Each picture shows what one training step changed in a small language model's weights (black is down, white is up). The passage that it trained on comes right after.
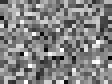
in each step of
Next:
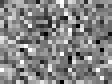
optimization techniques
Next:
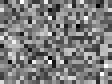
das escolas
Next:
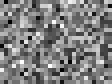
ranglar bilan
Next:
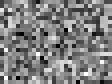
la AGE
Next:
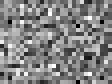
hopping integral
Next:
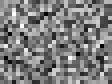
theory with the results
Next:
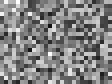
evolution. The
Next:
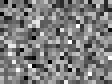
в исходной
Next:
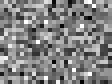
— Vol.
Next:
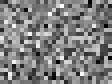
be calculated easily
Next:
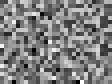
of our analysis of
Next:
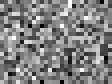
solid line is
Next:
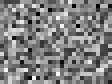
redes de
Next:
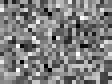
\nu \in
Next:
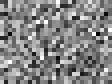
functions (in the
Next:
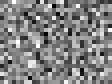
determined that the state
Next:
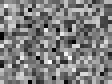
(N) har
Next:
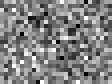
approach to the learning
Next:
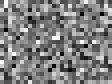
podem ser
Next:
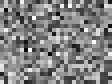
hukum yang
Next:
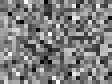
mean of each distribution
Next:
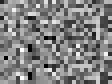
for all events
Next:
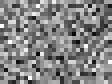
is called
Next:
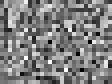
esta investigación el
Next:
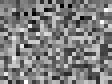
using the idea
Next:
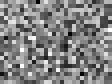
the null
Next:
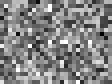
available in the
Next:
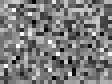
New Directions
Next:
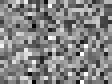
other applications for
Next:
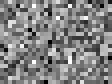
ns to
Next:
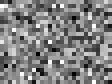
correctos e
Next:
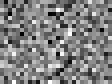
flair y
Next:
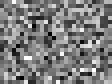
challenge of
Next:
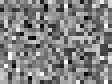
PBH mass
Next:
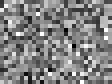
prevalencia de
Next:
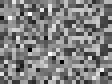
details. The
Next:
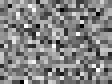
and that the
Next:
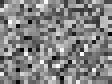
de unidades.
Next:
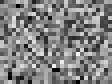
In this limit,
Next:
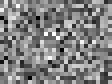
parte de sus
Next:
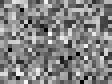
apply when
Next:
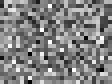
however, seen in
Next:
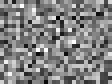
(using an
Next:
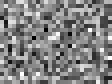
a topological
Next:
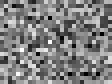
One can
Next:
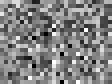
polarization and
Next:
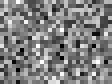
light source.
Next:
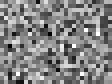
the density distribution in
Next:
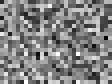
support from the
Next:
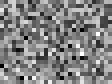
so small, by
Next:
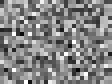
are given in the
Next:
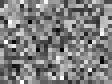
de que es
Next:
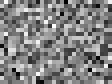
aks etish
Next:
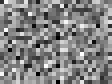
most suitable
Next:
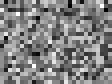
blending is
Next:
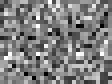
lower PD)
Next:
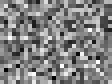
umano e la
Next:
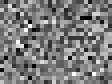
where $a$
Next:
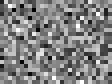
low force like
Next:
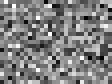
: Ibnu
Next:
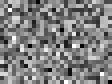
maximum on the
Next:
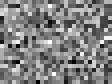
calculations with the
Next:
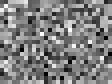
ser humano no
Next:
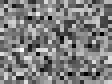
One of the
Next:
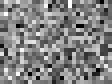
in original form
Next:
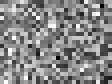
to identically
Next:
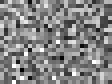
by the difference between
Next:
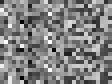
Estado da
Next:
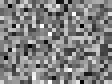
We remark that
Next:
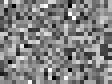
using a continuum
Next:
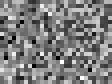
до певної
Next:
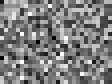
consider individuals’
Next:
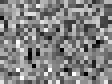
in part by
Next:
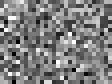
que viene
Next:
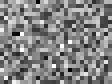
the electronic states
